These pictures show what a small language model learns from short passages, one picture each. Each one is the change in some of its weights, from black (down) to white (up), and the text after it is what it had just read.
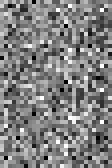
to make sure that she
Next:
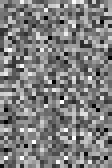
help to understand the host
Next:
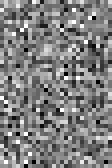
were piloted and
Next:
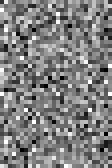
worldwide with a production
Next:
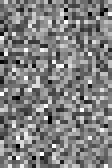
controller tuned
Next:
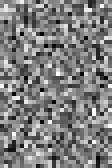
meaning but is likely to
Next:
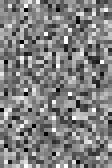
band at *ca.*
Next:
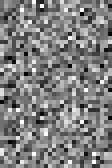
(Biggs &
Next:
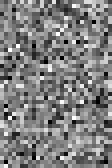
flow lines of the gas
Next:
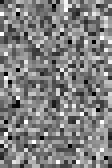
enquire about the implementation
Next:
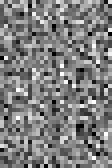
93rd place for
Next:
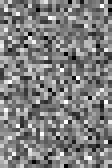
destruction and/or
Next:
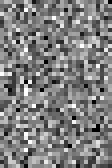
dignity of all.
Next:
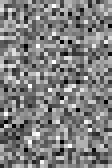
focus their time on helping students
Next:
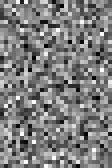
author is wholly
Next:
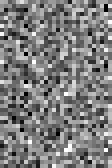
for protease activity at
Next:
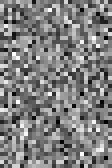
that the intensity function
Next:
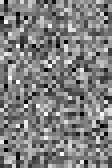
error NNM neural
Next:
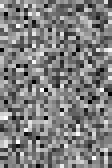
of workshops and practices
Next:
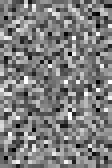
among others (40).
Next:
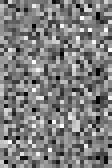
of 1 it can find out
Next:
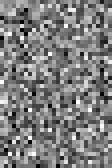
than wind or solar
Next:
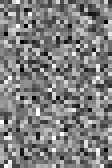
ω_0 and
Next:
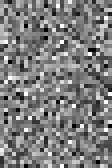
Pay Later’ model:
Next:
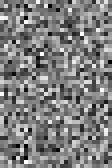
the angular deviation
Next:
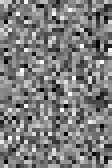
**an offset of
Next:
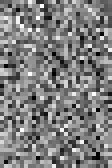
acid up to the extent of
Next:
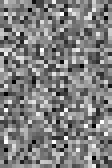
later enable to localize
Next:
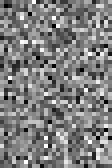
the respondents **Title
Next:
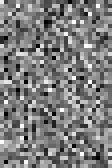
Sample: A sample of
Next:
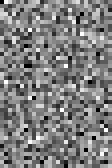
The Consortium
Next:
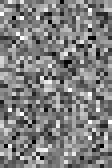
wearable technologies as significant
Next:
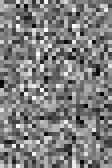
(CTD) sensor,
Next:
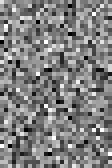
as automotive or
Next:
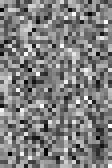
series of papers
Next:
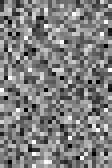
and Roseveare's
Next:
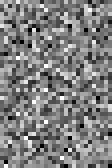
examined in this study. The
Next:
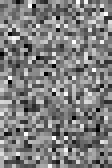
behavior of brittle
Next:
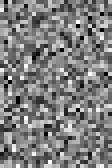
involve personal data, Data
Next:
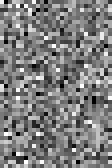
the small risk of complication
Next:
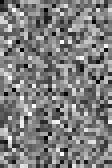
oxidized [7].
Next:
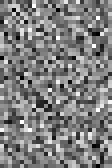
bark have been shown to be
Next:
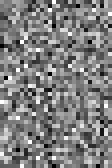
dramatically rising economic
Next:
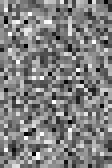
awaits refinement
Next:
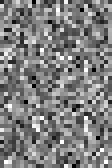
software program that enable
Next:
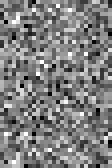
social taboo, and
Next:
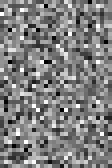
schools had an improved water
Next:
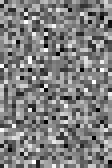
mobile alerts.
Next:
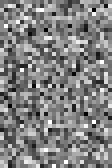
citizen emotions in
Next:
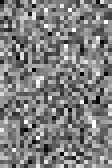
spectrum of rare
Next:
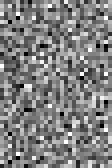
Leucht has received
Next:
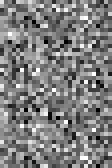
factor in explaining the
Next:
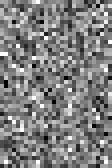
disciplinary units
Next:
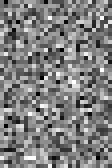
which have to undergo the
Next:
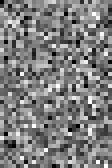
the genetic resources.
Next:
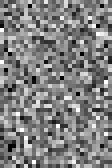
and many national funders.
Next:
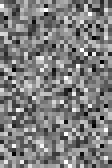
(AI) methods, such
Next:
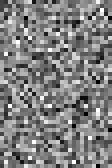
great softness; developed
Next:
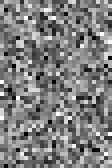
2, section 3 discusses
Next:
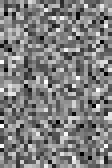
the most relevant literature was
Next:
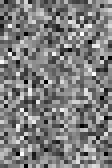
results for sample nos. 3
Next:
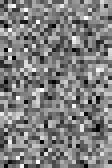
1. Matrix of
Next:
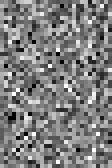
to optimize their growth.
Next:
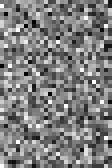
and states. The examples
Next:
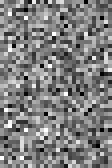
their borrowing from a
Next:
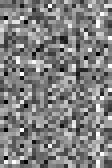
only 61.4% have
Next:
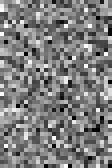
and modelling of its test
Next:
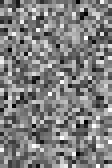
is apparent 258 that
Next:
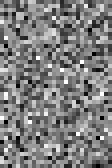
the researcher used a survey
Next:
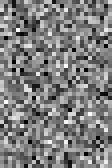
system will calculate the distance
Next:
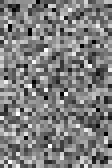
of the hole and at
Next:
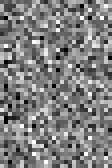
Report Systemic
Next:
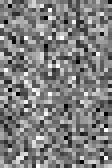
The PIV set-up
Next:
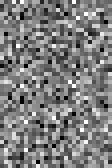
a higher critical condition
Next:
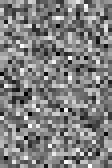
each question, and provide an
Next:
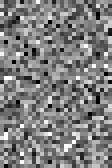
and sustainable fund in form of
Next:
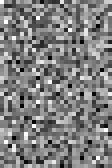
specifically adapted parts
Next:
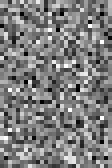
cement factory,
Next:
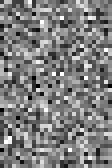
four-hour time
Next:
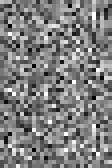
presently undefined potential
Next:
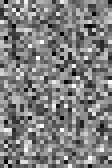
to fully achieve
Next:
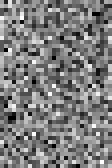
of varying parameters.
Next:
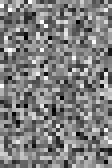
Most linguists
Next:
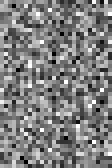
to banking and financial
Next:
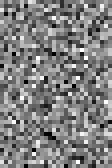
the practical difficulties
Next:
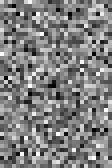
public education in the Don
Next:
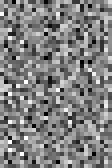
program. Future work could include
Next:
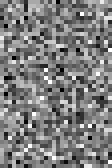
to be Morocco's
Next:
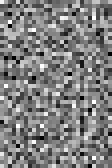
(artifact) type
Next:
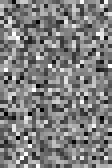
can be used. The other two
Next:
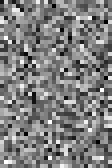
extended sliding
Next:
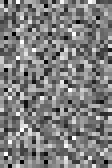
countries [5]. The
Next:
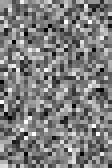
dependency. A theory of
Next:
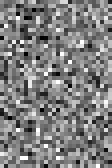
Adenovirus positive then
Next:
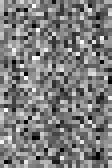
of transition to a state of
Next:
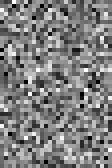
k . Often, there
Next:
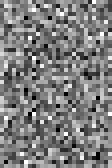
risk of transmission therefore
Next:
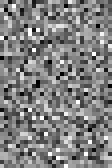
Whatever doubts
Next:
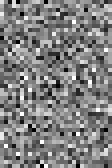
» proposé pour
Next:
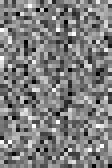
of the Study This study
